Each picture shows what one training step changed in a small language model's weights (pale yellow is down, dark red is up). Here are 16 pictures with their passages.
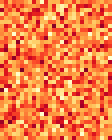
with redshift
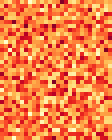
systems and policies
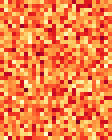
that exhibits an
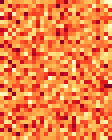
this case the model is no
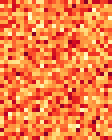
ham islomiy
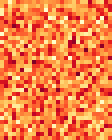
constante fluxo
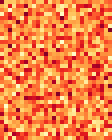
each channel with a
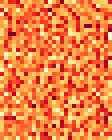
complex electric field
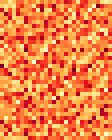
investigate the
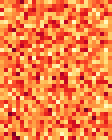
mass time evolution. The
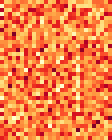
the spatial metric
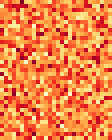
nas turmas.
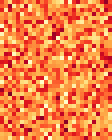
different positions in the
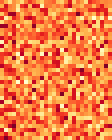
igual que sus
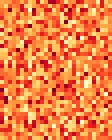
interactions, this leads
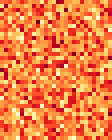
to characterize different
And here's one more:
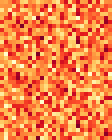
{Cai}, \citenamefont
